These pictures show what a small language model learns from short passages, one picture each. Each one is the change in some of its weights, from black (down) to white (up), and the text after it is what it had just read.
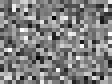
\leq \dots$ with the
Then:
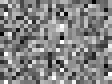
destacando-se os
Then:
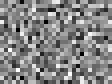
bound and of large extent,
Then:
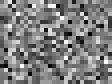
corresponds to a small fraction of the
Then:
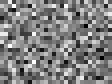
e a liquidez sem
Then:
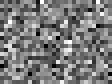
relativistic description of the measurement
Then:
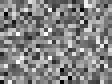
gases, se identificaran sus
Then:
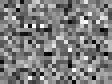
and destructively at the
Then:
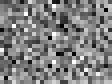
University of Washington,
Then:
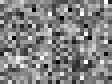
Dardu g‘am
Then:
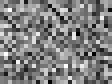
Angulo de Torção
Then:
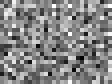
pick a bigram with
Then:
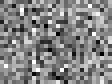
offerts. A cette
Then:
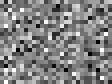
riesgo que en el
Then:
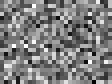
as a formal version of (a
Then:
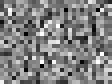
downstream to minimize the effects
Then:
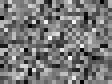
the two phenomena as the most
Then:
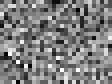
second-order sensitivities the
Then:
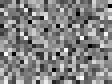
artículo 6); el
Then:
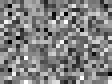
modernidad, existía una
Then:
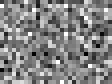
In fact Blumberg,
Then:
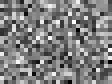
typically $n$ is less than
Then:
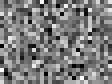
matrices appear as coefficients. The first
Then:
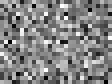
de amônio), um
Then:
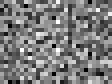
in the fourth column of
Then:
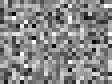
camera with a large sensor
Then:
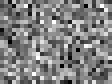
section on $Y$ can be
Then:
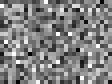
positive Harris recurrent
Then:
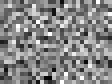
e, por consequência,
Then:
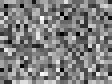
50 GeV or so, which holds
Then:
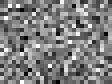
during transportation, tests were
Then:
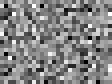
na região Sul,
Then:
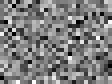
encode partitions of the stable
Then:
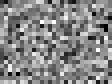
be multiplicative defines a new morphism
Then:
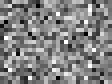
(no recombination at
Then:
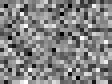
that, for $z =
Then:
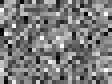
any stringent comparison between the
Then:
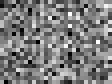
satisfied. Since $A$ is
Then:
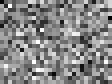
of cities and their changes,
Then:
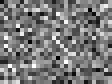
yield some notable results about the
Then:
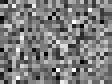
contracts a genus one component
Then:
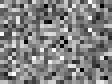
X\to Y$ is a
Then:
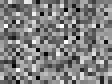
and computations based on density functional
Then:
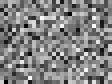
$(C,O)$ which has
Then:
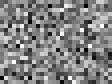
para o diagnóstico da
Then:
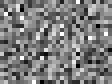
investigación del PAI:
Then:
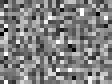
Elétricos você
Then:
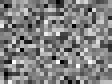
using $W_{iL}
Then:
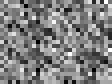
data have to satisfy the following
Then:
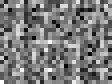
жуда катта
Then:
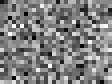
non-radiative channels can strongly
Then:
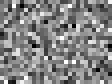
custos; (ii)
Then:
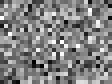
e della letteratura
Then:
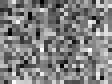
rules, equal the product of
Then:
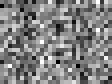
Мардона бўл
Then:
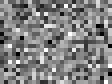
must agree with the region
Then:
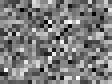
degenerate Stirling numbers of the
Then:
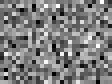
approximate $1/N_{\rm
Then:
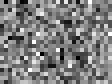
current, bias voltage and
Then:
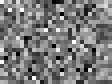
details the error breakdown and shows
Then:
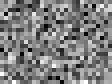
help of solution generating techniques, generalized
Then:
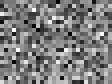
detailed study of the pairwise
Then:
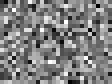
we interpolate over a
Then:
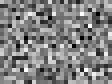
A. Tkatchenko,
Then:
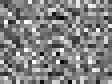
bugungi holati
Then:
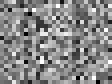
to this mass ejection process as
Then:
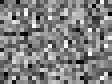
Theorem 2} We now prove
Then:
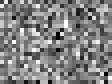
de choix comptables
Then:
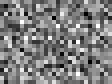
The name of the source in
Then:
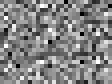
to ensure the quality of spectra
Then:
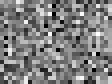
Poisson on infinitesimals
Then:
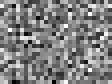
a cosymplectic in
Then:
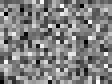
same compounds instead,
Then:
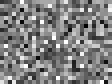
approach. For $q \in
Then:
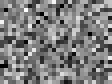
of the $\omega$ meson
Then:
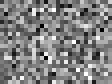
variables. In classical case a measurements
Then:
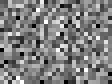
canonical than in Sageev's
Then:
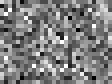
harmonic and anharmonic
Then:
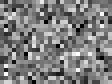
=\sigma u$ holds around them
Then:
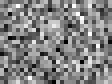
information related to simple, but
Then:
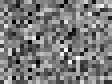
of separable integer partition classes introduced
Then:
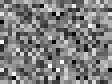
respective branching ratios one can
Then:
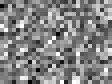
electronically on the journal's
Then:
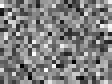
contact distribution $\Delta$ of
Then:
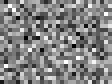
va tarbiya jaronini
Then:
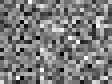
: $ \tan\beta
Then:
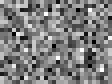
clearly defined onset time, but
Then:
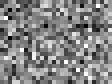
our analysis. In contrast to
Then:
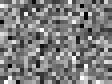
the absence of material boundary conditions
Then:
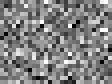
Green's function; analytic function
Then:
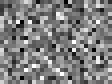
and \ref{Solution to
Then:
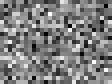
the brands that make
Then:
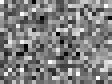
is self-explanatory.
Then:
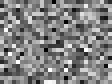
juga menghasilkan
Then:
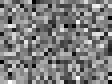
in den Darstellungen in
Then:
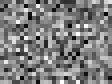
the element $P_3$
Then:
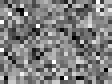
effect of energy gap closing by
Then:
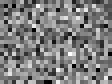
that the initial condition be close to
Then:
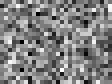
after turning on the HV
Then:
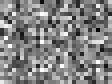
base de dados contendo um
